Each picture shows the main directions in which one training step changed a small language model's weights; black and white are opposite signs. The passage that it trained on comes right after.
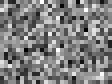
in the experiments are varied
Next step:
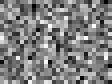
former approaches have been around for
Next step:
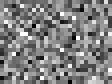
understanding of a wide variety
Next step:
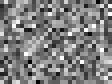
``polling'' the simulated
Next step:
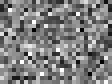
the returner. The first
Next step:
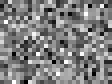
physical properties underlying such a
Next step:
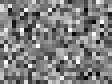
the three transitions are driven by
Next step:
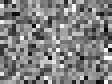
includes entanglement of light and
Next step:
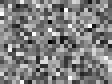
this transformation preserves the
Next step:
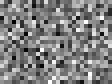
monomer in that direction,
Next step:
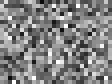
form: \begin{eqnarray}
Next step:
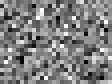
and mass weighted ages,
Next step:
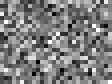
free from security vulnerabilities
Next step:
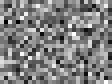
these reps. In particular,
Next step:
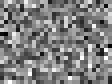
conditions for Wilks'
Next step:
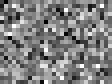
tell us whether a true event
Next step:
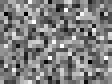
a function of $i$ and
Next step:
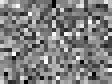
where $A_\nu$ is
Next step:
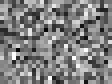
$\lambda $ as the solution of
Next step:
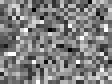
case and, for a possible
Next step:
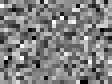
coincides with the one
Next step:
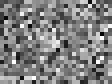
which is directly related with the
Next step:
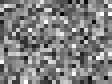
as ``method II''.
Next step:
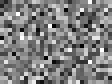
the logarithms of the
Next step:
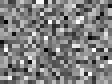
with $M$ arms
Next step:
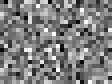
Our simulation couples spatial and
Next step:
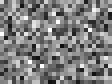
with training mode, query
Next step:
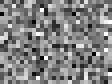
dEFT Lagrangian
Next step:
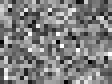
the single-particle basis,
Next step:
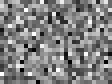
evacuated quartz
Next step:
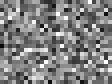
the total extent in which the
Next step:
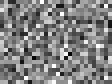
in the confining vacuum have non
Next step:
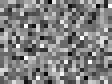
engines, the abundance of
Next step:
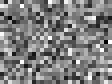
total delivered proton
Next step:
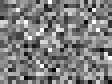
0$ was pointed out
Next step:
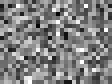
reduces to the trivial
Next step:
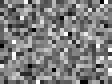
branching fractions for the
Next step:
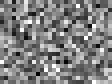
so that they have a similar number
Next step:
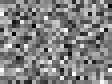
part controlled by how the
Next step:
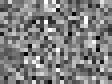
} We devise an optimized
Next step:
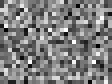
start by stating some
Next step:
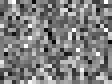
of the BRS exact part and
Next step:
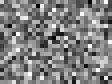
field outputs. Deep
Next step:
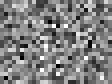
nice features of an otherwise
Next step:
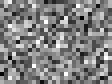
with near and far fixation
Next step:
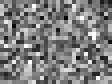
its natural structure, significantly
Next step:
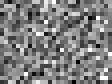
$\overline{Z}$ can be
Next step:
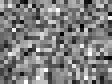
above 7~keVee can
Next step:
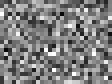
anti-quarks and
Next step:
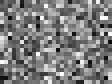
the transducer in a
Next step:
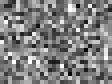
orbit of Gliese
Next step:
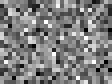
different diffraction patterns from
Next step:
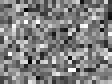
noise are discarded and the
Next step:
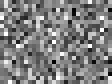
(actual or virtual
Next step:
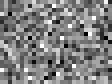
we should take this to its
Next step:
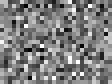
of Fig. 1c, which
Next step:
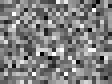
magnetic edges appear for finite
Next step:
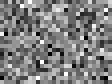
the parameter $\reglambda$. For
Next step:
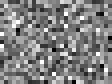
will be particularly interesting to determine
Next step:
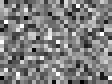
determined self-consistently
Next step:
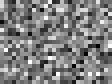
at the entrance and
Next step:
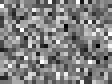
even at very high readout
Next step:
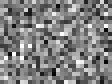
any number of preceding
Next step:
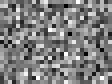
The ``rare`` in their
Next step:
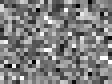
a phase sensitive experiment on
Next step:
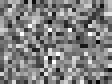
and the spherical symmetry of
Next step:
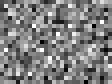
optimistic concurrency
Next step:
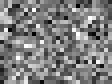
understand the spread of the
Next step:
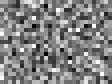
accelerate their decay before
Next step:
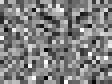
only the extrapolated values
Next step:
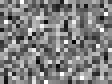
Carlo mass-loss
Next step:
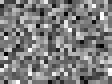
into gluons to the
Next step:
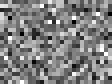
brown dwarfs
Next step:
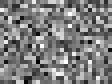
branch process during the evolution of
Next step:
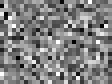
The sub-channel path
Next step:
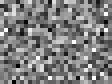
and split the Hilbert space
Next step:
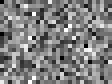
dimensionality of the tangent
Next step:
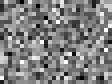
sounds trivially
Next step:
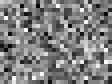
6. Moreover, though such distribution
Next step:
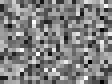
a "head" with a
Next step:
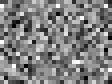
can be reduced to a sum of
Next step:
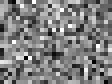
of the chiral Ising
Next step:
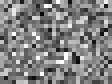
breakthrough which makes
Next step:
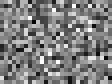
field. The same can be
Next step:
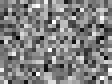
AFM image and corresponding
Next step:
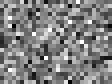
\noindent {\bf 1.
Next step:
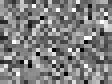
extended Störmer
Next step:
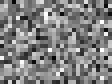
by a density generator of the
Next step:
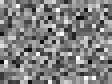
references for which all three
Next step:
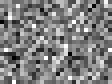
enhancement algorithms are
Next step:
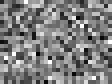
well as the novelties of
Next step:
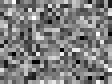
we obtained an interesting estimation
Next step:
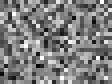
an intriguing
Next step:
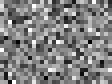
collect sets up to a
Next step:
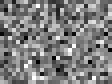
LGS~3, together
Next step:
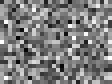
difficult to capture from textual
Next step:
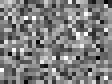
that are symmetries of the
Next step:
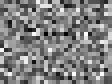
recent application of a joint analysis
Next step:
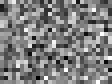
at the shock decreases and
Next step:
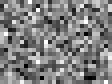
a proper restoring potential, must
